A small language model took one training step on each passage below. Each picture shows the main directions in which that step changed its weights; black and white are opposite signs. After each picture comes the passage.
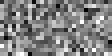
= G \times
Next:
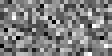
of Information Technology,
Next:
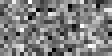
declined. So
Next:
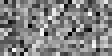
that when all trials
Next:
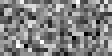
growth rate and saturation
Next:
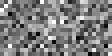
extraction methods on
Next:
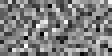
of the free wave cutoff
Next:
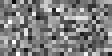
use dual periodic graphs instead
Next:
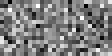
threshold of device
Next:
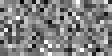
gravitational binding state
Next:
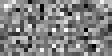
statistical decision-making
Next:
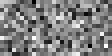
for underwater image
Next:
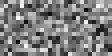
results the empirical eigenvalue of
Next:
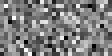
2}) becomes then%
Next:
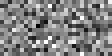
of the noise, the
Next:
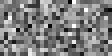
ensure that locally compatible
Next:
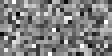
quotient of the normal cone
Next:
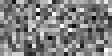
applications. On the other
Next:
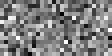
$G$. As long
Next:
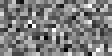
(in terms of
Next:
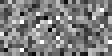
non-negative curvature near
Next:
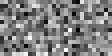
to the time of the
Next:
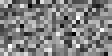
all $1\le
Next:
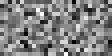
and the structure of fundamental
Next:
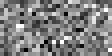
the amount of extra information
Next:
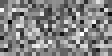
comprehensively assess
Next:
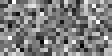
infinite matrices and the
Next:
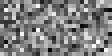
different from them. Note
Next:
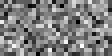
$w$ of the
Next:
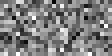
set to match observed
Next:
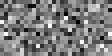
$k$ is parallel
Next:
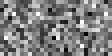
behavioural verification
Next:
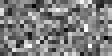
rate region in theory.
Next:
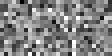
u_D \in
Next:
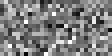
simulation settings are as
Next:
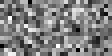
coincident events and
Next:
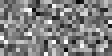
maximize the amount of
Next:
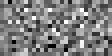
with respect to the helicity
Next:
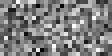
supersonic speeds are
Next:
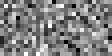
number $K$ of
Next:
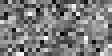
and $x'$ are
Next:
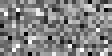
\\ \hline SVM
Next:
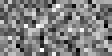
of $Q$ and
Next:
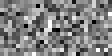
be pathological;}
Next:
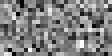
of the primary transit
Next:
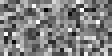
scale and pdf
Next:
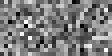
moving with velocities
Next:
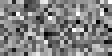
consequences for individuals
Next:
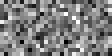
$\alpha$ and
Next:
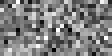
More precisely, one has
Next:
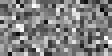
to insert the
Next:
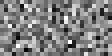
is generated by ${\s
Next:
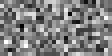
for the gauge matrix
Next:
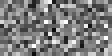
zero under the operations
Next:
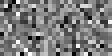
\bigg\rangle =
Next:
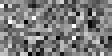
= dp^a
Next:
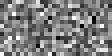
this holds, as
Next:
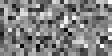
leading finite volume correction is
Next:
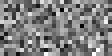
different areas of
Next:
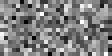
objective function is:
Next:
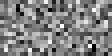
The Theorems 1 and
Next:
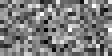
the underlying noise model.
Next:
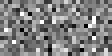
obtained by direct estimation at
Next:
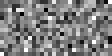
unseen dark matter
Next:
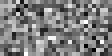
and references therein.
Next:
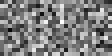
the real-time
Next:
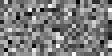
by $\NN$. For
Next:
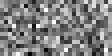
field of medical
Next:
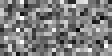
authors would like to
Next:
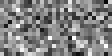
Quantifying these changes
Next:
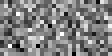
\geq i$
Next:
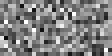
is a block of
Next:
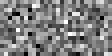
connection form of a principal
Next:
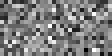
So $u=
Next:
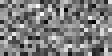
the boundary term of
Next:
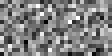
the behavior of the
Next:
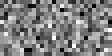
$f$ and is
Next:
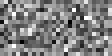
In fact, if the
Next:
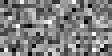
pion (black
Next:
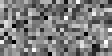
good approximations for the action
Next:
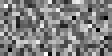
number of permutations for each
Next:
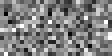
variation curve (b)
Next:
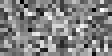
and hence has an even
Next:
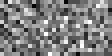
which in the case of
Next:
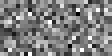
nanoparticle |
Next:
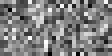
precipitation structures
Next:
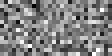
which are part of
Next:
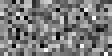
computer algebra software,
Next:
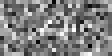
galaxies. Each selected region
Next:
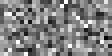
method sets a shift
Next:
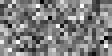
ideas the recovering
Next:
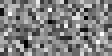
problem was investigated in
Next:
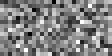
(space coordinate) and
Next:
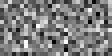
of the sky
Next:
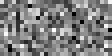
\to \Delta$,
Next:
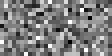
an odd prime. In
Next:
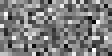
an isotropic-cosymplectic
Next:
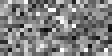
processes. ##
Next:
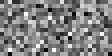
we have the chain of
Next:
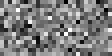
compute all eight
